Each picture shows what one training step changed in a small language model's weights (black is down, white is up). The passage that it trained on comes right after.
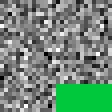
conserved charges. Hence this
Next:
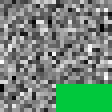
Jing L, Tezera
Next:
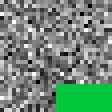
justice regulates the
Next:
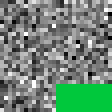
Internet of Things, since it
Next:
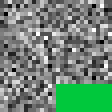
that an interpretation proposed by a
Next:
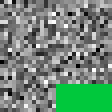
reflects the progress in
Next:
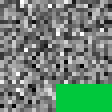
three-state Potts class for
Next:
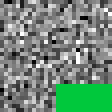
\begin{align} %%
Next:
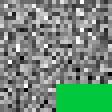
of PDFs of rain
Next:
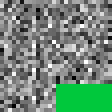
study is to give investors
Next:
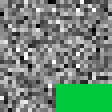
composed of water and natural
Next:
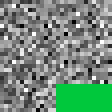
⌵ Training
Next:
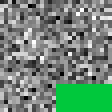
states in $\mathcal{S}$. The
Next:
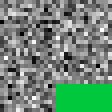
Circuits: This learning line
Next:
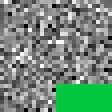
evaluation values especially the
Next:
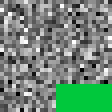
of the bending machine can
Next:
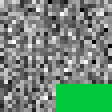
5, arrowlength=1}
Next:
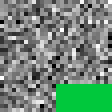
& Dilution fridge
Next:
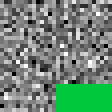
better when using a probabilistic
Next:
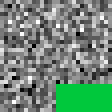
the statistical patterns we
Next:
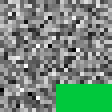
connected graphs we consider $\log
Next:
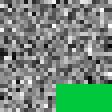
gain insight into the evolution
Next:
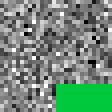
shown that sliding mode control
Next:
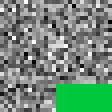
a $K$-invariant
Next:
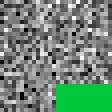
predictions of arrival
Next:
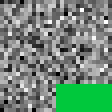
Periegesis project team
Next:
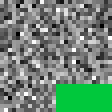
isolates, although some
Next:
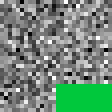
that a coordinate translation would
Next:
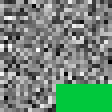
and Use of Laboratory
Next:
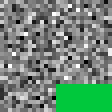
electron affinity) of
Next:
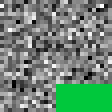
about periodicity. We conclude
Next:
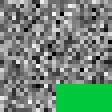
Morgan Kaufmann
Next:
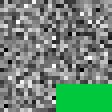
the perturbations visible
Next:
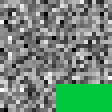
Indian studies addressing
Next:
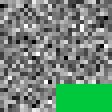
Specific Integrated
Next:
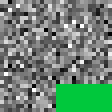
-CAMLprim value
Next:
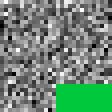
Appreciation To Small
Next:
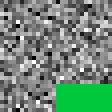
convex hull of the
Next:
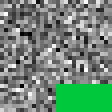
so that we will write
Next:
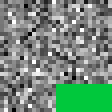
of the soft starter algorithm
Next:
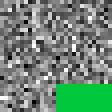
time. Seeing the planet
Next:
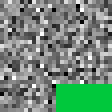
in investigating the density of
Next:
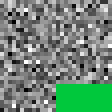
$\si_x$ is defined as
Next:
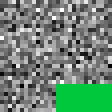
alt}, see e.g.
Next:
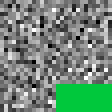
the random average of the
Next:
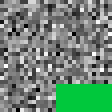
(11), it implies that
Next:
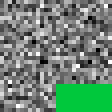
in the ratio. As a
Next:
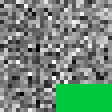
\neq 0$ and a real
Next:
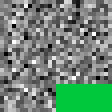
systematically reviewed 37
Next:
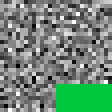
the properties of $G$ are presented
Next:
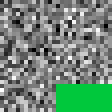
scale transformations, satisfying
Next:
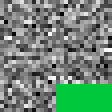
that perhaps large power and
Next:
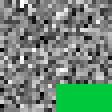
whether we have even got the
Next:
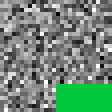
FEC, and two cores
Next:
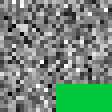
as below: \begin{equation}
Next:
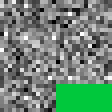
Bulgaria (The National
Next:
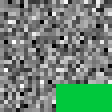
at that time the world was more or
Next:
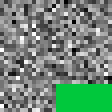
family of functions $Q$ is
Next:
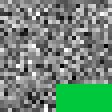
they would leave the detector
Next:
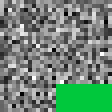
Ferhat Abaas
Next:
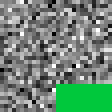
results showed that the proposed approach
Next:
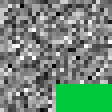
dataset, where they learned
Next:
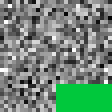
attract attention to the most
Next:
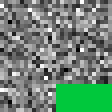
of diameters $F l =
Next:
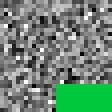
we deal with gestural
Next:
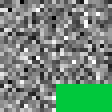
quantum computing and
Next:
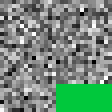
but numerical solutions of the
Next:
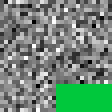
*prostitution; sex
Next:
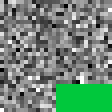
the interpretation of the experimental data
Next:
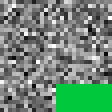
, 60percent are strongly
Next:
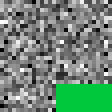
diagram that $g \circ
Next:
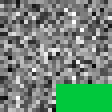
of the second line parallels
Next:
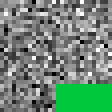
of bacteria solutions with
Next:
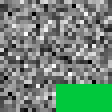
functional elements are sealed with
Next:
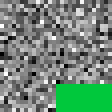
of its challenges and
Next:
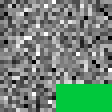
closed-loop (or
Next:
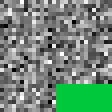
expansion scheme of the
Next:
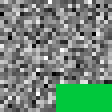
editing and getting to various
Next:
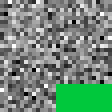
see that $\Sigma$ is
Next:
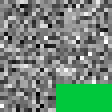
that $\tilde Y_j$ are
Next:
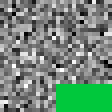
namely its ringing and
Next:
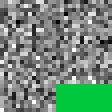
The full red line would correspond to
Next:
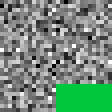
content. Such a dependence
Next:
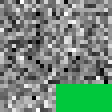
\cite{bp13} for
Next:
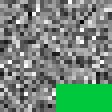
of gravity theories with
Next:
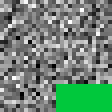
in the study of multicast
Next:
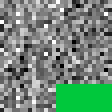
\ldots & \ldots & \ldots &
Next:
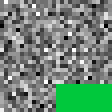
Synchrotron Radiation
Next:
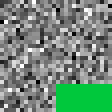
modelling as well as (4)
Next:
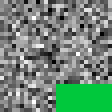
using diluted wet
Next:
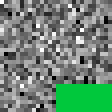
of a PR black
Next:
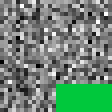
installing an ERP system
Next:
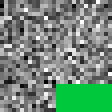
\& van der Klis,
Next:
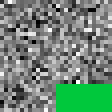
consequence. Future studies
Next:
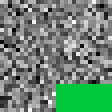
this injection identifies the
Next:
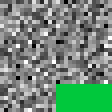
order for the final stellar
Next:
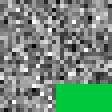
of sewage sludge with
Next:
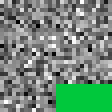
of each other since the injection
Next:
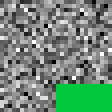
₅ BrCl
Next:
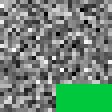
suffices, in some
